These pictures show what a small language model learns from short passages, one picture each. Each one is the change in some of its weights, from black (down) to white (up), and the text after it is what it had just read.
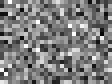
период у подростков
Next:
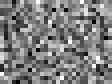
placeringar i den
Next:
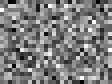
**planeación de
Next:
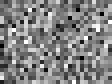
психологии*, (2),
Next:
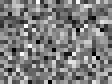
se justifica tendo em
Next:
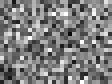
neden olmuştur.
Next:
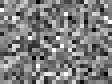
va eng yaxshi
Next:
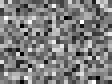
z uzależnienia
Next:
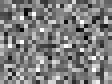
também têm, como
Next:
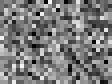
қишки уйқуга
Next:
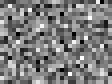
seus quartos e até
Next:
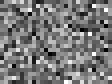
Зниження плинності,
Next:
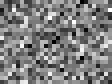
обрати відповідний
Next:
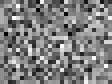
al Tratado General de
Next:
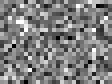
ta‘rifga mos
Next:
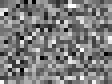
та зламів баз
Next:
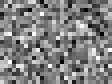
такие культуры, как
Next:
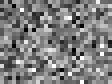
importância da cooperação e
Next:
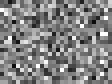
diese Weise kann die
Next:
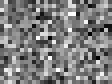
la production électrique à
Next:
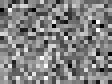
71). Kinder, die in
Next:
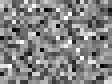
o'rmon haqida
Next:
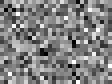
konsepsiya ingliz
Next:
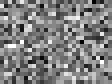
Arduino UNO,
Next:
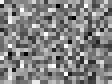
Este último criterio
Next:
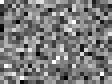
e contraproducente. Essa
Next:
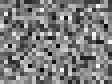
the possible deviations from
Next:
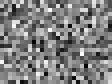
Ansatz der Konferenz.
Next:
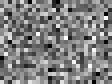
тока, создается
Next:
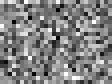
muqobil hal qilish.
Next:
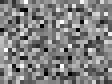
muchas personas **han
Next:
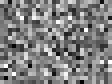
en e-books.
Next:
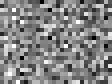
paso, al defender el
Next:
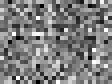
популярна в
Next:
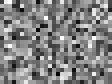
resurslarni diversifikatsiya qilish
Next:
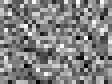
não enfrentam riscos
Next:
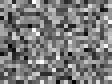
О.В., Васюта
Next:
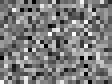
развития мелиорации и
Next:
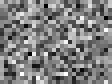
da ilha de Itapuá
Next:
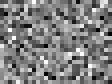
Zero, xalqaro
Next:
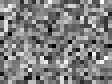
xitoy tili darslarida
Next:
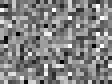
defesa dos réus,
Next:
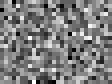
Aksariyat fuqarolar
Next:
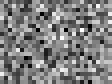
except for one produced
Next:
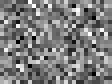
намеће и
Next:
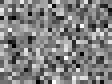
can support and develop the necessary
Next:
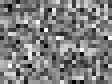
toma de decisiones de los
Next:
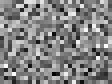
va ekskursiyalar
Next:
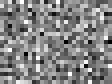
de Pereira (UTP).
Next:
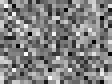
clarify the ranking
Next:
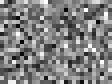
Ellen White,
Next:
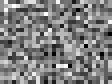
ezgu niyatlar,
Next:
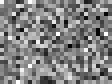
ba'zilari esa umuman
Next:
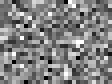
s'aspirava a
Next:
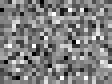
die Frage: Wie muss
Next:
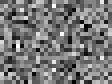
агар Гвидо,
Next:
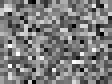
jarayonlari, vositalari,
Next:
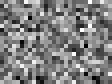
Shu nuqtai
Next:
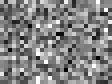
probatsiya nazoratidagi
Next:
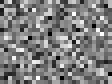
estabilidade política e
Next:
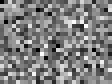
ideia de um sofrimento como
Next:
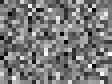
ИСНЛ и ШКГ
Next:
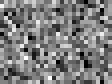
contrôle de gestion:
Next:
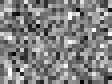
casos, elas deixam
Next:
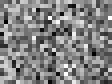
eng avvalo, inson
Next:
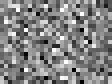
organele și factorii
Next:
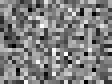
aşiret, boy
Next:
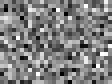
sampah tidak dapat
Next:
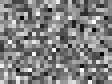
akım ve gücü
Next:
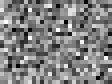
kirib bo'lmas
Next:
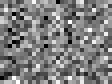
Çalışanların İş
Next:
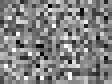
contexto tectónico en el que
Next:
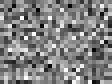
la elaboración de barras de
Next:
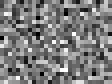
всем участке
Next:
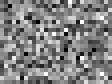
AO SOLO...
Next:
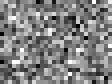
qilish, hayotiy misollar
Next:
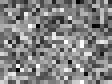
yang peneliti ambil yaitu
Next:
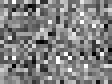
ва давлатнинг солиқ
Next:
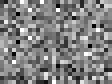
hukum terhadap peran
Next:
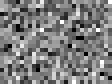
Z. O'ktamova
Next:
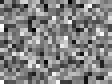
hanya mengembangkan
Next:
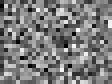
parcialmente implementada,
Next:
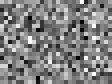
bosqichlarini o'tish
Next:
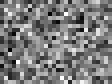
shakllanishi ko'rib chiqilgan.
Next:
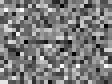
С. Онисько та
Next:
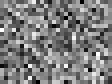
Korth H.F.,
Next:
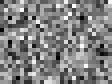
un psiquiatra y
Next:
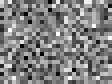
автором наукової
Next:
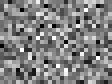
torno de regras comuns
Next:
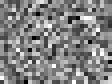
Cilt 46, No
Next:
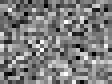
a alunos do Ensino
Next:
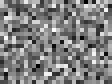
ota-onalar universiteti
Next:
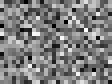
стратегічних цілей
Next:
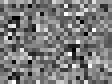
емирилиши ва охир
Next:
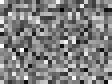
-Fiscalité X
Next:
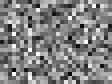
zur Digitalisierung und
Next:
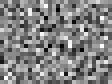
composer. Bugungi
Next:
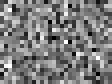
розвиток документального
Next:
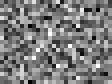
Anahtar Kelimeler:
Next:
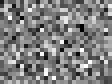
de sus estructuras, su
